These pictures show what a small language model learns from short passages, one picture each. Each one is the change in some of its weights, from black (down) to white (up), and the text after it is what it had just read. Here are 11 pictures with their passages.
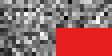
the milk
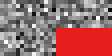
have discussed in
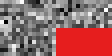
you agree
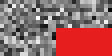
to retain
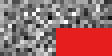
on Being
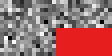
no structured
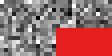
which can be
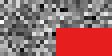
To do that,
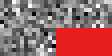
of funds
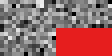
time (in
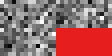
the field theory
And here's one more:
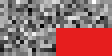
- APH
